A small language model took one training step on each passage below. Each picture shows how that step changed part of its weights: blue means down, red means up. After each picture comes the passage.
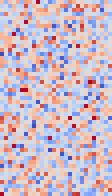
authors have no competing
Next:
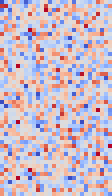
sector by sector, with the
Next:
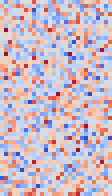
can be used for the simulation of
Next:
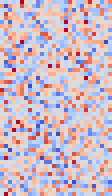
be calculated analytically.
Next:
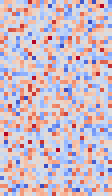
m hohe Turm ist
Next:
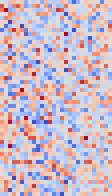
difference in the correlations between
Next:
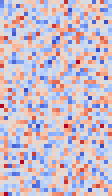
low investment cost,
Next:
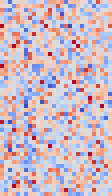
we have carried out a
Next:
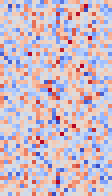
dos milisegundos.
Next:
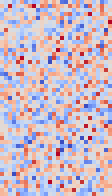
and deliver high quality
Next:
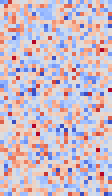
from the ear. She was
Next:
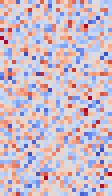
and the matrix elements
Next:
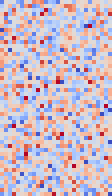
relative. Conical order,
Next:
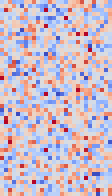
Interaksi Layanan
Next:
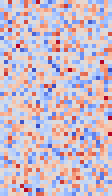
the full alphabet of
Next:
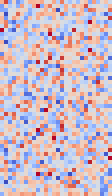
temsil etmektedir.
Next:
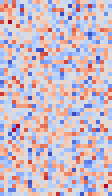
within the subject, enabling
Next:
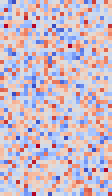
and job satisfaction
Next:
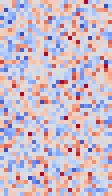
different subsystems. Due to
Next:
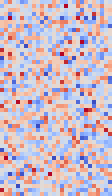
the ratio between the signal and
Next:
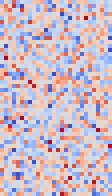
In an extended ongoing
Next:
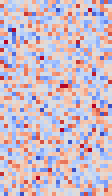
Brasileira de educação
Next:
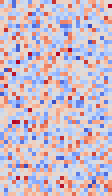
emotion labels and
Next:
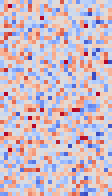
of the Department of
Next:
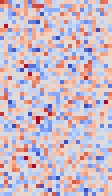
physics. In plasma
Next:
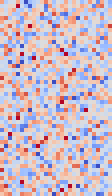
duygusal ve
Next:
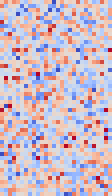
centre. At home, there
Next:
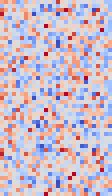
$$ \ses\ses
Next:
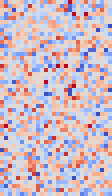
transplantation by all modes of
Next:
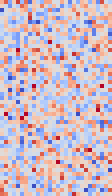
por palma aceitera
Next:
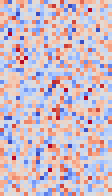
- 4) espera<id,
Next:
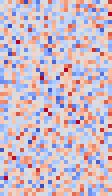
samples/s; number of sampling
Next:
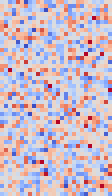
an important role in the formation
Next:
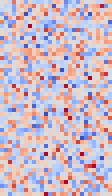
energy gain in the tail of the
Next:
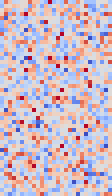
memory resources of
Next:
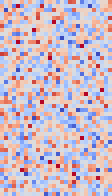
ц/га выше,
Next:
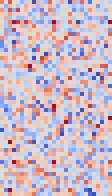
harflere bön
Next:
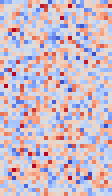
who mention them.
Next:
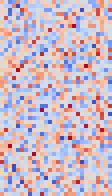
публикации, в
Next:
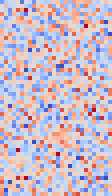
timelock smart
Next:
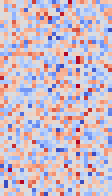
and K. Murakami,
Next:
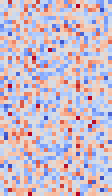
de balet poate fi
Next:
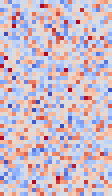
consistent quantum theory of a
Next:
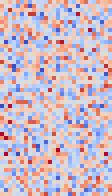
organizmda ortiqcha
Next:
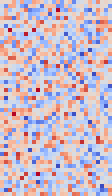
je inkluzivno
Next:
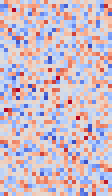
unggul dalam mengakui
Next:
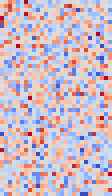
dynamically evolve under the
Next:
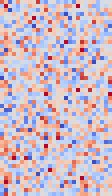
that can arise at any stage of
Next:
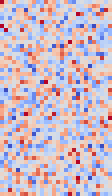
diagnóstico da
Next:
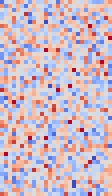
support scalability, real-time
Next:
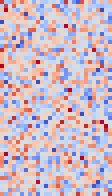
questions' numbers in a
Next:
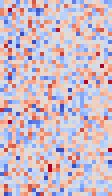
to 1994 only a general
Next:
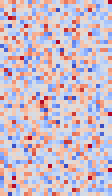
value). Основно
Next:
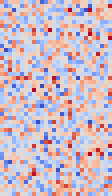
Low-mass green
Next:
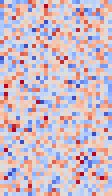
that the cost of running and
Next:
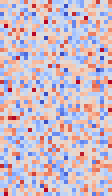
$R_{AA}$ predictions
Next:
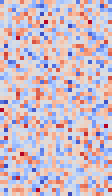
personagem santificada
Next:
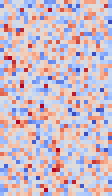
were those diagnosed with
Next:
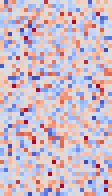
temel çalışma
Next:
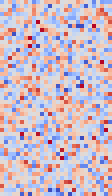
se organizarem e de se
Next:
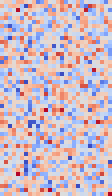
overall conclusions and
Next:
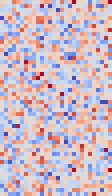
7. Шапкин
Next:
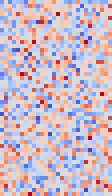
make their independent step into
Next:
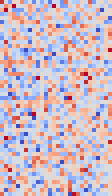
oshirishga mas'ul
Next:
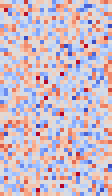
suas práticas de
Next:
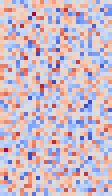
3 as asterisks with error
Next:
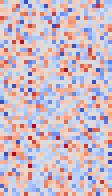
company adjusts its
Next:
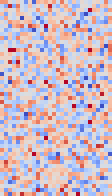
et peuvent être
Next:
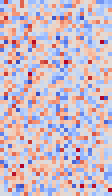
Ratio Score Ratio
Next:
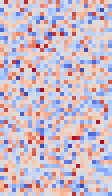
of Technology Goa.,
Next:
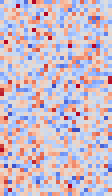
lubricating layers,
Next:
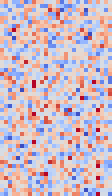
from the goal-driven
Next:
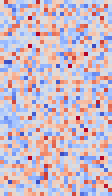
the total phenol content differed
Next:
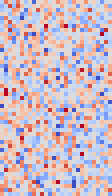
ruju qo'ygan
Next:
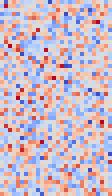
DOT based on adherence
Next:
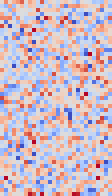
of ethical approval
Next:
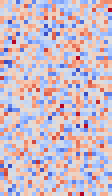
odob, iboli
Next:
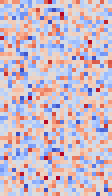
Phys. Rev. } {\bf
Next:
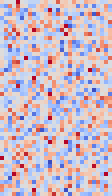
-.00 Altruistic
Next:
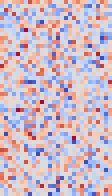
in central collisions at
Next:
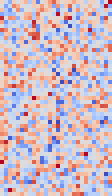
of Chemistry,
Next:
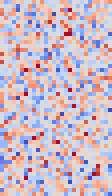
drag limit is reached with
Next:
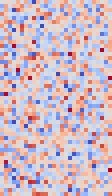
research made used of Community
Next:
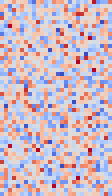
technologies and various
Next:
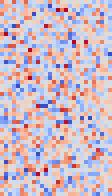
investissant dans ces
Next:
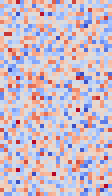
specialization of tutorial
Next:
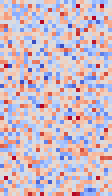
of visual identity and in the use
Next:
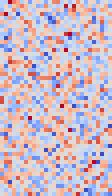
and blue curves correspond to
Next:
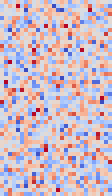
the Mini Nutritional
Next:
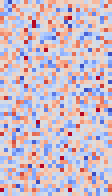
contar [nuestras
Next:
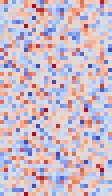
downscaled with the
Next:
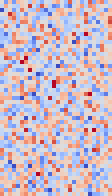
automatic number plate
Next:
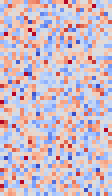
transformation that they are not presently
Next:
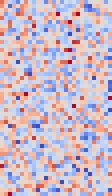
the knot that is most
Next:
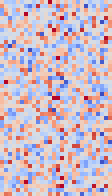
deixou de existir de
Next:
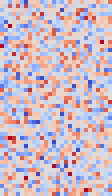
fluctuator. We would
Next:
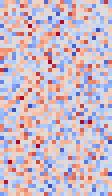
Veil Hospital
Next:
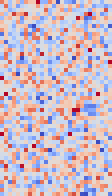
of the system, otherwise
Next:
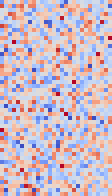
domain expansion approach -- we
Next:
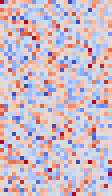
an important ingredient in
